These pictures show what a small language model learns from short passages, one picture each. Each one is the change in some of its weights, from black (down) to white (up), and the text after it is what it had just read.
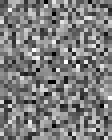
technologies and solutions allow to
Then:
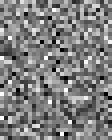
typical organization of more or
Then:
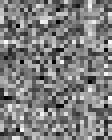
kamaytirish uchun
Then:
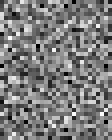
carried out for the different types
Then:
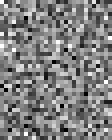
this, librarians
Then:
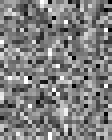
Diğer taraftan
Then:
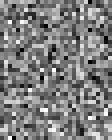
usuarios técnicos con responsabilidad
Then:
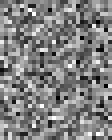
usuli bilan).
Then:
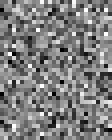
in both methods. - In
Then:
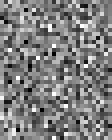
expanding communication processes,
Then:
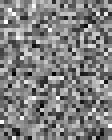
impact of remittances from
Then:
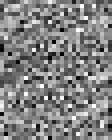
is one of the important
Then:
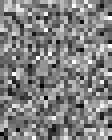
of the economy. This
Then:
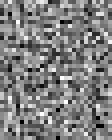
их специфическом
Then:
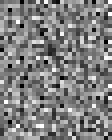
*Importing and
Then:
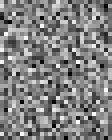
gain and radiation patterns across
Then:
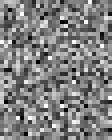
distrust, and
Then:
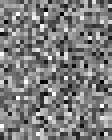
write and memorize
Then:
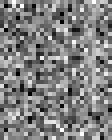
dos Direitos do Homem
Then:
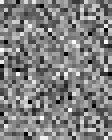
Description Logic
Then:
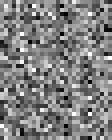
визначеного ними
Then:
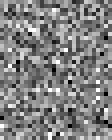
customer or project to ensure
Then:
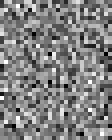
of service, and highest educational
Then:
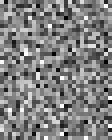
mechanisms for dealing
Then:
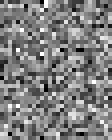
keterampilan dalam
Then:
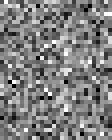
and $0 \leq
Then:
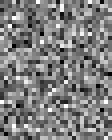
dimensions. We next present
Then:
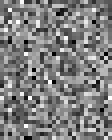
function, rupture of
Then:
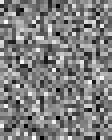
students of higher education,
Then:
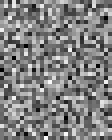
filtrate on further
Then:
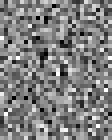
this article, we focus on
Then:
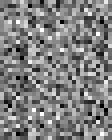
Doctor of Pedagogical Sciences,
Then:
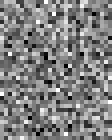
WHO, EU and
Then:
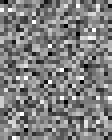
compondo 63% do
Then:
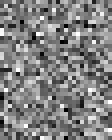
en la gravedad de
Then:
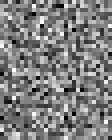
methodology was proposed from the point
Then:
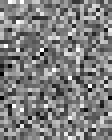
традиционной для
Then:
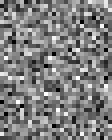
activities of compounds and standard
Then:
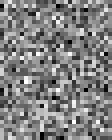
scientifically analyzes the
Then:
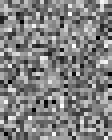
Abstract. *In this
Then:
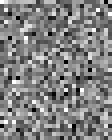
Recuperanda e,
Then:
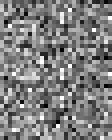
„that means,
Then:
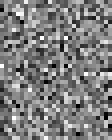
in FMCG,
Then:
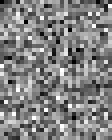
ou théologiques,
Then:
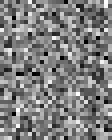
uso da pedra como principal
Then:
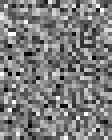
COVID-19 testing.
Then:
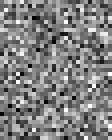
من رام الله
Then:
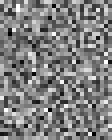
or any other form of
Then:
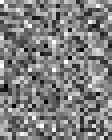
formación de la persona que
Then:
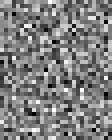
system and the need to implement
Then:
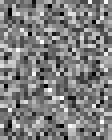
интеллекта и
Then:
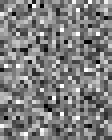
forma como os artigos são
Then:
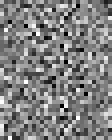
Chepalov, Doctor
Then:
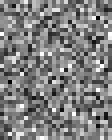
model has medium predictive
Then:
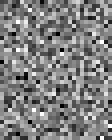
Pedagogical Sciences, Professor
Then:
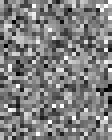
(median age:
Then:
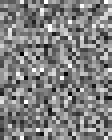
the 3D printed
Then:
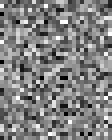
ensuring financial inclusion –
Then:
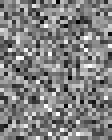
aumenta la resiliencia
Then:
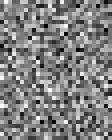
by NTNU as
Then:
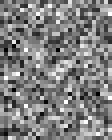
globallashuv jarayonida
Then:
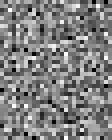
relações familiares,
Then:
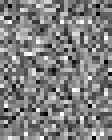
position of each new audio
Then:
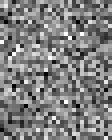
the PICKLE
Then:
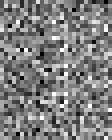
Targeting HIV
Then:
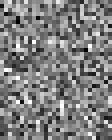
by recording new medicinal
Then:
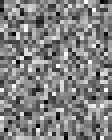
model for information storage and
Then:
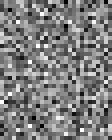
этой проблемы в
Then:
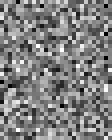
Conclusion Security is not
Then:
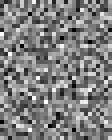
accumulated in the
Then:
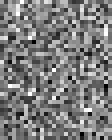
a unique identity that has been
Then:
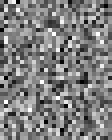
Students concentrate to get
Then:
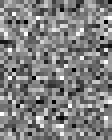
qo‘ygan katta
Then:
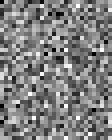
het systematisch
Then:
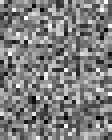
were obtained as the effective
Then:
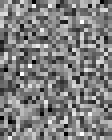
selected to include the minimum
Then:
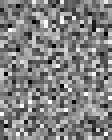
Biznes muhitiga
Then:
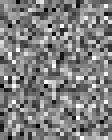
If 11 or more subjects
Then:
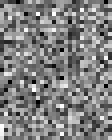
do comércio, e
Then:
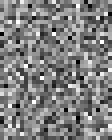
кружком и 3
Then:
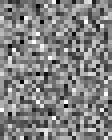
the whole society plays an
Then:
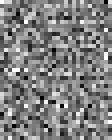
Technologien, die auf
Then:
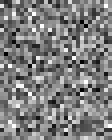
Local regulations regarding transport
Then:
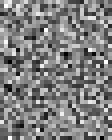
by which grain structure
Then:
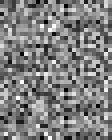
the sensitivity of
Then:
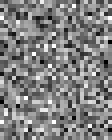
Results: In this study,
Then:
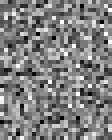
como poderiam ser
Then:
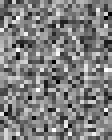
turmush tarzi
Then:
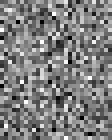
Anhang [3]
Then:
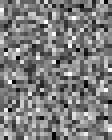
tracks. These are
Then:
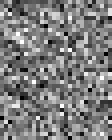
in part, by the high
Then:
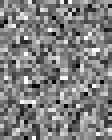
marriage, right to
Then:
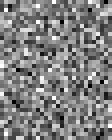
numerous applications in industries
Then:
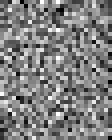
assigned by the teacher in
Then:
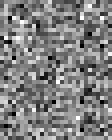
tuzilma sifatida faoliyat
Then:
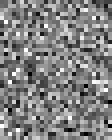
designs. These designs
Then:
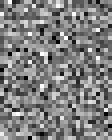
evaluated using MAE,
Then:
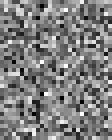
of HIV prior to
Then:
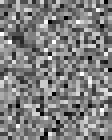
a little kid
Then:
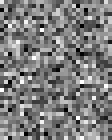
In contrast to classical
